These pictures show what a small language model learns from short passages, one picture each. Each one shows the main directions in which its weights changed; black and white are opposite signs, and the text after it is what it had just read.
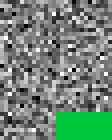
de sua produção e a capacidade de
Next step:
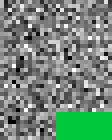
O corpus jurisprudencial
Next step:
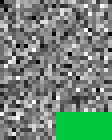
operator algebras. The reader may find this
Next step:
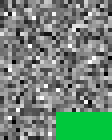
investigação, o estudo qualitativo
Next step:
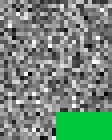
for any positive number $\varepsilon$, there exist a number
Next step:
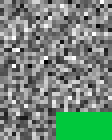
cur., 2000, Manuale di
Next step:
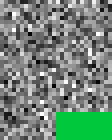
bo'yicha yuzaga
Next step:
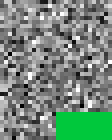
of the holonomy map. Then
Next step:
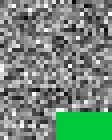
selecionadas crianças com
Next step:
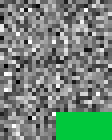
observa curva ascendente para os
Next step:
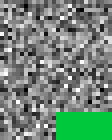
the density of a gaussian random vector
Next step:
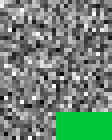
werden die Karten dann nicht
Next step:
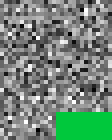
singular homology of the space $X_{\Gamma}$. This
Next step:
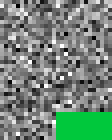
Weise fixiert werden sollten,
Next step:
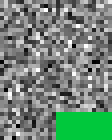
on the vertical vectors. Then, in view
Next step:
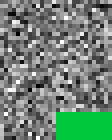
knowledge about the use of ICT from
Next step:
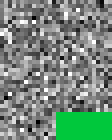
vicini a Bonifacio
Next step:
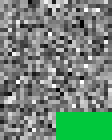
va ishlab chiqarishga olib
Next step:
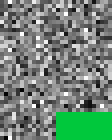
boradi. Bank ushbu
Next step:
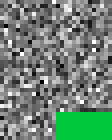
\section{Introduction} Power series solutions
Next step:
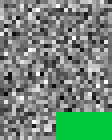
v, w \rangle &= a_h
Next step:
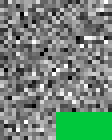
is a multivector field on $A$.
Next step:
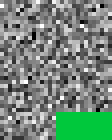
given with boundary conditions \begin{equation}
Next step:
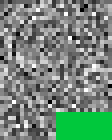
/ M$. A ring homomorphism $B
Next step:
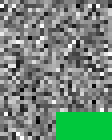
& &\liminf_{t\to +\infty}
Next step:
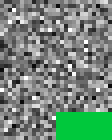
$\delta$} A map $T$ is called
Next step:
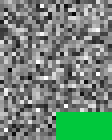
concentrations $U_-$ and
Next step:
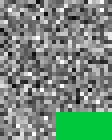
[CASC'2014, Lecture
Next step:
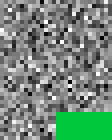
Моск. ун-та,
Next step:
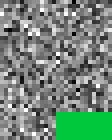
kolektif kültürel
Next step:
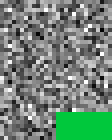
razones étnicas, así
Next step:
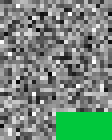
estética dos bens, o que
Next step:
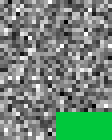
Assume that for some $i>k$,
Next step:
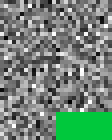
of double-phase elliptic equations
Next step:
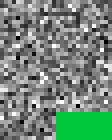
109. d'individus «
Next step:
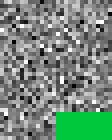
2001 upozornil Thomson
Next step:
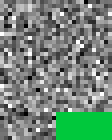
\neq 0. \end{equation}
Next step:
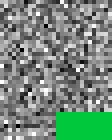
dimension}) is a very useful result because it
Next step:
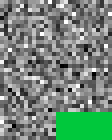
the point $g$. Then the intersection of the
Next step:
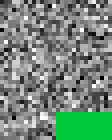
così non fosse, non si
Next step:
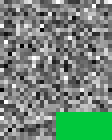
discontinuity. The above results indicate
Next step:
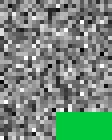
aby wyeliminować
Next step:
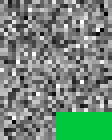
total de 148 adolescentes de 15
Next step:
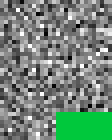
finitely aligned $k$-graph and let
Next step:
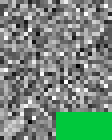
таъминланади ва бу
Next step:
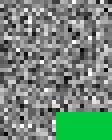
notations of \ref{can_sh2}).
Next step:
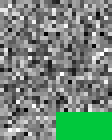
краще розуміємо свій
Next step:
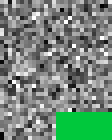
Atender a las características del
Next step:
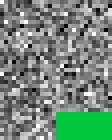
nivel anual, para tener información
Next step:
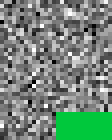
learns about the dihedral and
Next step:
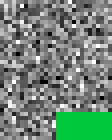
megegyezik, vagy
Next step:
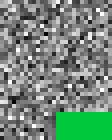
approach based on Moving Morphable
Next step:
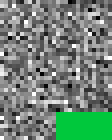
coating (TBC). In general, these
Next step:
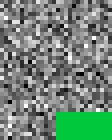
Polyakova EB,
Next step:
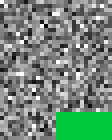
Figure \ref{fig3} in the above.
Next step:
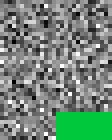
Observe that \begin{align}
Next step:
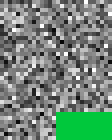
\bigskip The ideas and methods of the
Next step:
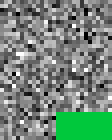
Звернімося також до
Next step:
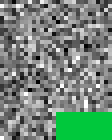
formal. Nos centraremos en
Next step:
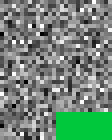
a homogeneous series of degree $1$, and the
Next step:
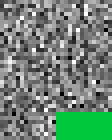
и лекарственное растение,
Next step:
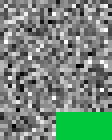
в крови, способствует
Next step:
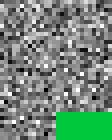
enough to show that for every $n\in
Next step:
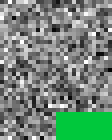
e as atividades a desenvolver com
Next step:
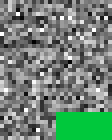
and $W$ is the Weyl
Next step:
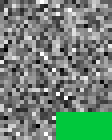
a fost numită spre
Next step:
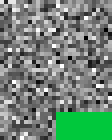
$f \colon \mathbb{R}^d
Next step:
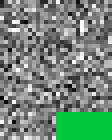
scalar curvature vanishes on
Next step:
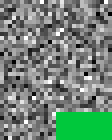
{\it Bull. Astro.
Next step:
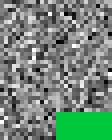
in probability. If $Z$ has continuous sample
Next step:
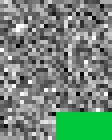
taso* Kartoituksen
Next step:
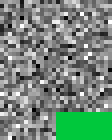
them into groups interacting to achieve
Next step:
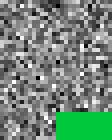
were established in Gdańsk
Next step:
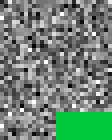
or profile of a cartesian object
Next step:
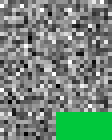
does not have any non-trivial, positive,
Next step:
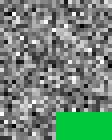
ham alohida o'ringa
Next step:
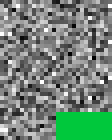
qo‘llangan onomastik
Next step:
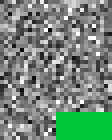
a component of effective prevention and
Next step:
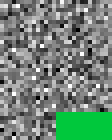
Abstract The article discusses the
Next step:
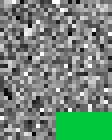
family of coupled Painlev\'e
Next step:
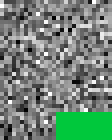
hám rayonlardıń
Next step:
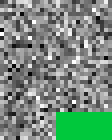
some }\, Y\in \Gr
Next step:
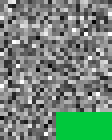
by contradiction. Suppose there exists
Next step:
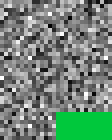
of equations associated with an adaptive mesh.
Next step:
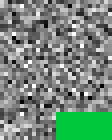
The only concern here is that the
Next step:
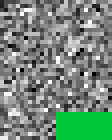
\ref{Lem:sigma}, we can obtain
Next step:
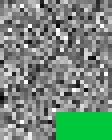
a liaison. It means that the
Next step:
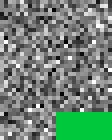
to justify passing to the limit of
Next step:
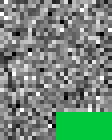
Panem Bogiem iutro iak
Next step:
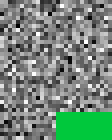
de la diferencia y el valor del
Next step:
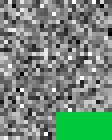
needed. For a comprenhensive
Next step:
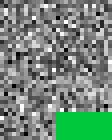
from October to December
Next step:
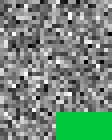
die «Positivliste –
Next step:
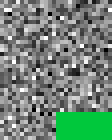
any object $s\in\cs$. Because
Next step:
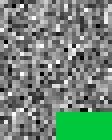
tushgan suvning uglerodli
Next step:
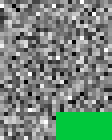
$\mathcal P^\pm(\mu_0)$ for
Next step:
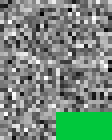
forcing, so we remove these
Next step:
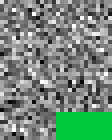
de dois minutos, seguidos
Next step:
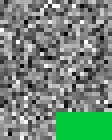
юқорида баён
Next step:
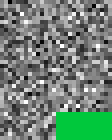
wave profile at a rate almost
